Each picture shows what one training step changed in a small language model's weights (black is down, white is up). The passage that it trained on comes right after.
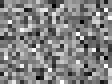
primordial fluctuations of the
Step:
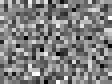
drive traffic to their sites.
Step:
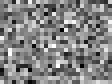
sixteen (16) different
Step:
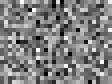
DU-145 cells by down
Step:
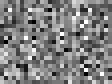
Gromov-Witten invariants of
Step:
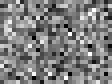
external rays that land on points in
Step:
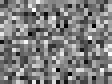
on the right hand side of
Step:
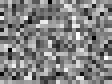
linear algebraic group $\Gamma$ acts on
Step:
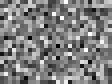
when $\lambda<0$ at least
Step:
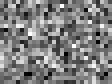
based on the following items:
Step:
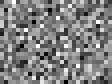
This measurement indicates significant destructive
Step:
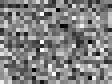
and methods were widely used in
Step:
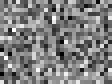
change as a function of the growth condition
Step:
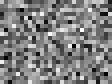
two related key streams,
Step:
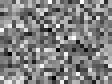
operator is $b$-elliptic and
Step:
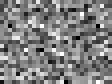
to the case of denominator
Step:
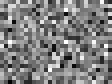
vaccine hesitancy
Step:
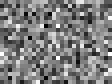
that people with BPD have showed
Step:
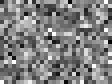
most how many colors, called
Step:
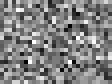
range of injectable materials available for
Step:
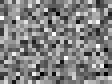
main steps. Carrying out the
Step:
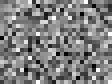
above computations yield the following
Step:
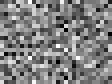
correspondingly by (3)
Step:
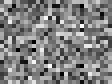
of our diffeomorphism and scaling out
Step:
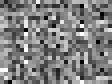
of acts and recalls observed in our
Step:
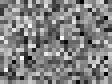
fiber spacings, namely,
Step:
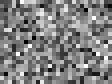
Higher Education Authority,
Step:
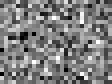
the case where $\tW$ is
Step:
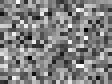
can be taken non-degenerate in
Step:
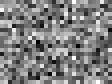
= Restricted to a group specified
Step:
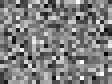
the process of changing the dimension in such
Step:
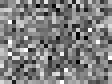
commuting flows are trivial (see
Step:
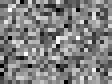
some needed results about matrices of inversions
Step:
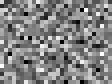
by inverter dynamics should not be
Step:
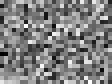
of all the $2\times
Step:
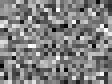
$g(x)$ will satisfy the
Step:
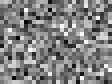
find an analogue of the $\mc
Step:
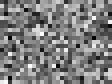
\'Swi\c ech
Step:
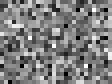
zero diagonal elements and off-diagonal
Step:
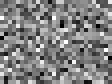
known galaxies. The six galaxies with significantly
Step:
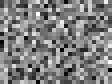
the words underpinning these definitions
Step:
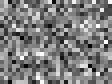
to describe this motion as a
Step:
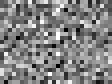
are (evolving) points and
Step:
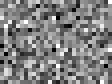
extended the scattering approach developed by Ng
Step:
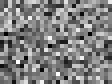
sections for collisions between an atom and
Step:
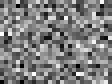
the new scale generated by the
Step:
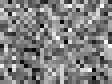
Now what remains is for us to see
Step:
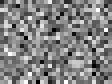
is one-to-one, there
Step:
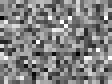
$X$ be a Banach
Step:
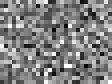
services that MED-GOLD
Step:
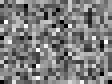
of study participants. Sociodemographic
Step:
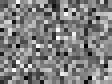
no theoretical justification for doing the
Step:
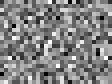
is rising but with the difference that
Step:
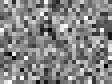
quasiparticle structure is contained in
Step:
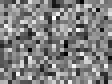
however, it is unbounded so
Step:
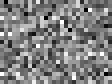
assets, it means that the company
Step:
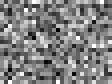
Return on Assets
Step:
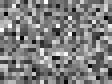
there are no volume elements associated with
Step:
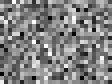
n}. \end{equation}
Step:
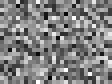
the BS is 10W. As
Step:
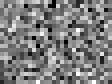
CICIDS2017, each model
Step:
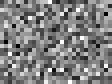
is a standard database that has
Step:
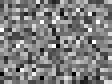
or greater than 90 minutes were
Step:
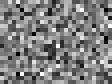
proposed improvement into four components: development focused
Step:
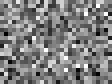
photo-dissociation regions,
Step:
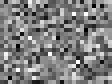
in appearance; m. p.
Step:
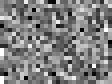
\vskip .1in \noindent The
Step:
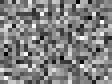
will be undertaken throughout the
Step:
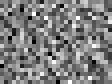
harmonic spectra. \end{abstract}
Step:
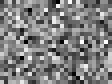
sum of a linear process with
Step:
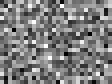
order in $r$. [The term
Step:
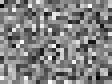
with more than $r-1$
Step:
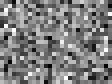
cumulative distribution function
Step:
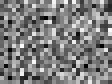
Commission's Industrial Carbon Management
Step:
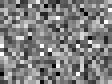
the antennas and other
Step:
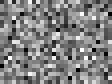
than that of the AKLT
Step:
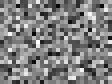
the SCR, at the different
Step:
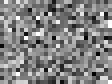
Particle Size Distribution of the
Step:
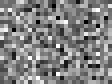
Johnson River to
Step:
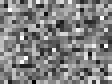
across all land use types, and
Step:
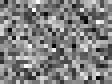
on systematic analysis based on the results of
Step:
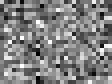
the partonic amplitude is not the
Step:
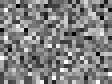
the data-driven LQR
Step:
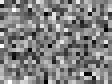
with $\rho_i$ proper,
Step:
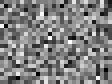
Isotropy and Conjugate
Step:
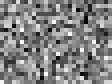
let $\gamma$ be its connected component
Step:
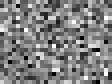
the $\Rv$ remains lower than
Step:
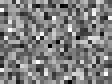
extraction yield. Also,
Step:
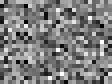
of improved dynamic regret bounds for
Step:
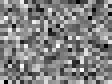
detection rate in blindly selected
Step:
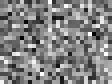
\le C_p \lVert
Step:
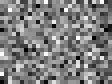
women members receive every support from their
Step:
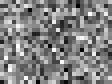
constant with $\omega_\phi \to
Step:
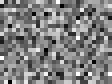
with litter depth 2–4
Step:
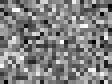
single giant cluster, and more
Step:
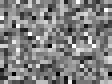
taken into consideration. The mean values of
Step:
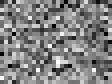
study (Mintel 2022) showed
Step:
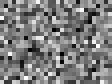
order to significantly improve the results. In
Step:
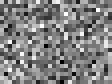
to planthoppers.
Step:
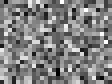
in his supervision a few
